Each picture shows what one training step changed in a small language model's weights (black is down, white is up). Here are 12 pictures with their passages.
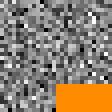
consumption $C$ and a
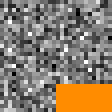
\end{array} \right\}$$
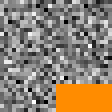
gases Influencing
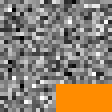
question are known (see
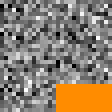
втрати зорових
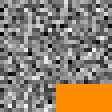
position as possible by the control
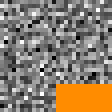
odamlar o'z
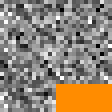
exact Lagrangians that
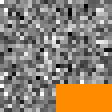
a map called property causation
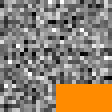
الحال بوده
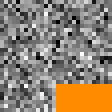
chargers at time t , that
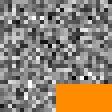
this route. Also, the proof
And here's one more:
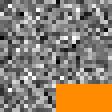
coefficients that are
